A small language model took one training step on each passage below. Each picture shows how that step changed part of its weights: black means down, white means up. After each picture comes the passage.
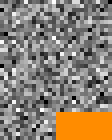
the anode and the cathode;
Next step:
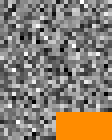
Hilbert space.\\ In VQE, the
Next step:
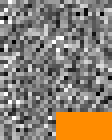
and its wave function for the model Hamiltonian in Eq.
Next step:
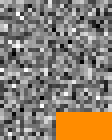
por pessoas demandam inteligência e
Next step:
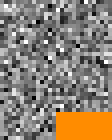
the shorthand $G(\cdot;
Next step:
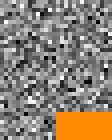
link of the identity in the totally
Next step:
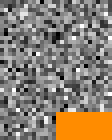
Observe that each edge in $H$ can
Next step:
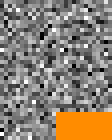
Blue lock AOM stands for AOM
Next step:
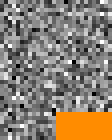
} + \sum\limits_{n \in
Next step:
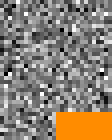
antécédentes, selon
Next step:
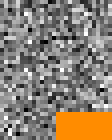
for heavy quarkonia satisfies this
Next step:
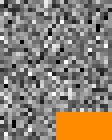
на позначення інших
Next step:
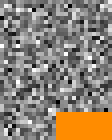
the measurements, the transmission of heat from
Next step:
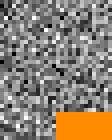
memory queue is at most~$1$.
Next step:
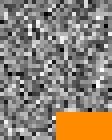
internos, como la autoridad, la
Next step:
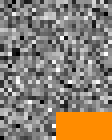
a critical value of disorder, giving rise to
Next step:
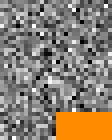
representation. These formulas we can use to evaluate
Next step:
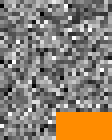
\end{align} where $\mathbf{S}$,
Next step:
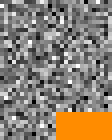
reformulated as explicit conditions on
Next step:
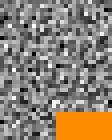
masyarakat dimulai dari
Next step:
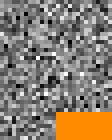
stability upon increasing the advection $\nu$,
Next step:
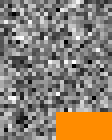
PAH-to-integrated continuum
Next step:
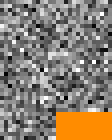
method \cite{tvdRK}. All
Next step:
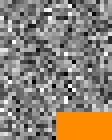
on the Fourier transforms concrete information on
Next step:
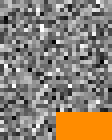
cases. For example, at the sweet point
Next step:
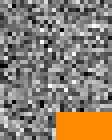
a 4km baseline detector, if we
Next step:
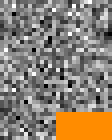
têm um impacto positivo na qualidade
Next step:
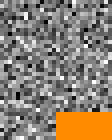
de la performance, du spectacle et du
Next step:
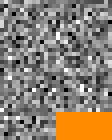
be reached at a lower gamma-ray energy
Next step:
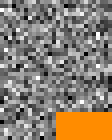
kerak. Demak, toponimika
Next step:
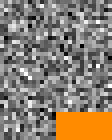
mistake in %the original version,
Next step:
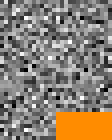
Figura 5 indica la influencia de la
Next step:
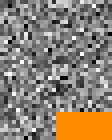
where $U$ is a smooth manifold describing the
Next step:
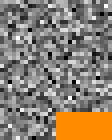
amalga oshirish uchun
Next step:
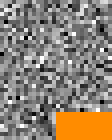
de sélectionner une pièce et
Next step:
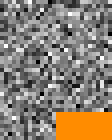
sources in terms of its reserves and scale of use
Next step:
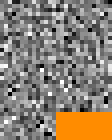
for the errors $\epsilon_i$, independent
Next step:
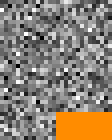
2$, dividing their members by 5, and
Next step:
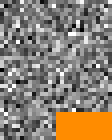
$\mathrm{Ric}_{\min}$, and if the
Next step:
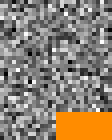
translation of an English sentence into
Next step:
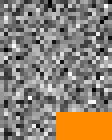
o'rnatilgan edi.
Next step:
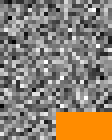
important. Scholars at home and abroad
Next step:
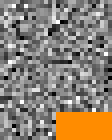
of $\hata_L$ --- rather,
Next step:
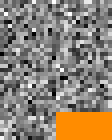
different illumination angles and wavelengths
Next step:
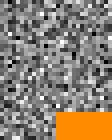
proper $P_j\rightarrow P_i$
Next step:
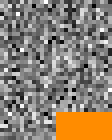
follows. $$\min \theta_f \qquad
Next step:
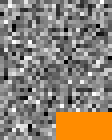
to a Higgs mechanism for each of the
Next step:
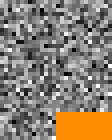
1.5 m primary mirror allows for
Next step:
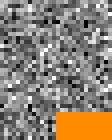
de búsqueda ofrecida por
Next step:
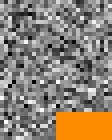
de uma ação governamental, maior
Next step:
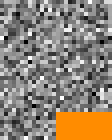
way. So an invariant radius $\epsilon$-sphere
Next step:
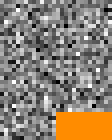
astrophysical evidence for dark
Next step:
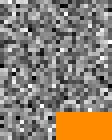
kabi xususiyatlarini shaxs
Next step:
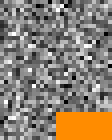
Note that this term is divided by the
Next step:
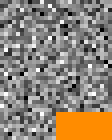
vizualizatsiya modeli
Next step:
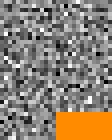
technique, AA has been used for decades
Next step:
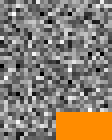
\cite{ourpaper}, one expects that
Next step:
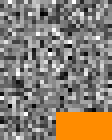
E=F$. \end{theorem} {\bf
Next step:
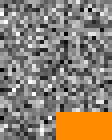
Larry Minkoff, tuvo que
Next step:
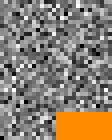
initial-state beam polarizations and is
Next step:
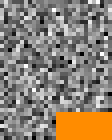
are 1) Mutual Exclusion 2)
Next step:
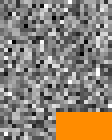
o'quvchilarida tabiatni
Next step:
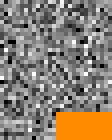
Distributed High-Performance
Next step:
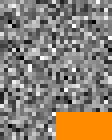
Enough? Assessing Singing
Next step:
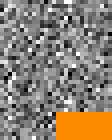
of solutions of \eqref{nonlinear-dirac}
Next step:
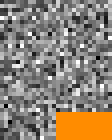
of the Poisson kernel of $B_n$
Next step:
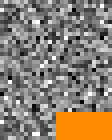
by the soft breaking. In
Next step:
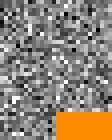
a loss of cabin pressure,
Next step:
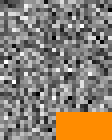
oladi. Ong hamma narsani
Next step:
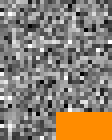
sahip olduğu topraklar
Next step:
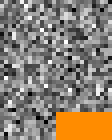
superior performance--complexity trade-off
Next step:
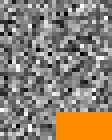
case in the current method. Also, in
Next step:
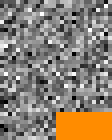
\] and hence $L$ and $L'$ are
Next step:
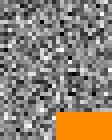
A. and Inguscio, M.},
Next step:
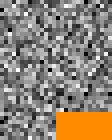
On the other hand, the last flare from
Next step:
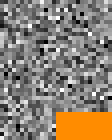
obscured AGNs with
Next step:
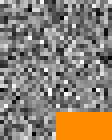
as long as $K>K_b=2$
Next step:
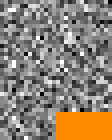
for complex Hessian equations", Anal.
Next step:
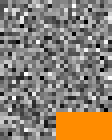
do Funchal, inaugurou no
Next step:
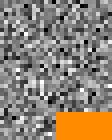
humidity level in the city to
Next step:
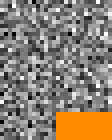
Глаголы совершенного
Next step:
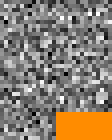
Qorasiyroq, Metan,
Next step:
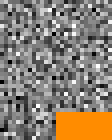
with $k\leq 0$ has to be
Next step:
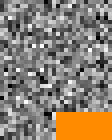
k+1)}, \quad \forall \xi
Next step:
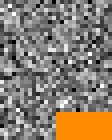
$\mathcal M$} Here we consider a homogeneous
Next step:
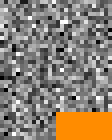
кандидат педагогічних
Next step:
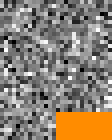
$\sqrt{N_s}$. These known projection
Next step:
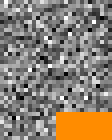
studies have reported the results of supernova
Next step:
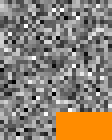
these vertices, where $d\geq n$ is the
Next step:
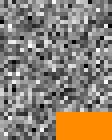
that for every parallelepiped
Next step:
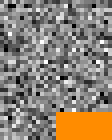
the clockwise direction with increasing $k$ when
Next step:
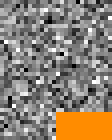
other hand, mean-field and perturbative methods
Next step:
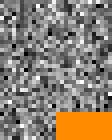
follows because $\vphi_i(\delta)$,
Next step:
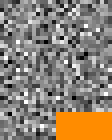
\aomega{}, we find that \[
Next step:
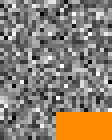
\end{proof} \begin{prop} Let
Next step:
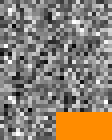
Technology Society for Enology and
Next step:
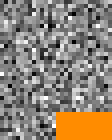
Theorem \ref{The:1.4}. We define
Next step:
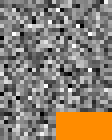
to the steady-state solution, using 36
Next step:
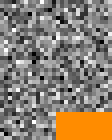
cell (shown in the red dashed
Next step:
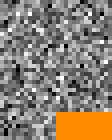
Abell\,2069 as measured with the
